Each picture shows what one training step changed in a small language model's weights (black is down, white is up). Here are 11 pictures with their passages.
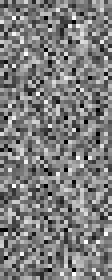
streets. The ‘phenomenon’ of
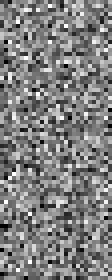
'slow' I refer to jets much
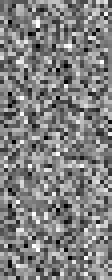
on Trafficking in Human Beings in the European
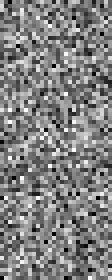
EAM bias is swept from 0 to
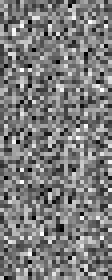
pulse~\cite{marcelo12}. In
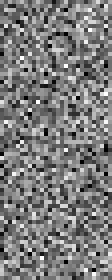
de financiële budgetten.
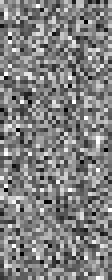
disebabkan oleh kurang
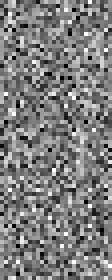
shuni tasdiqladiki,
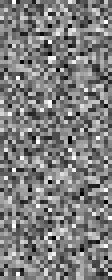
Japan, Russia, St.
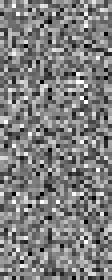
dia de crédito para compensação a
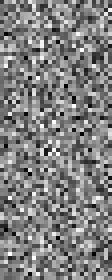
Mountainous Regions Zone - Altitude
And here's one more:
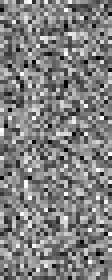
au début du XIXe siècle.
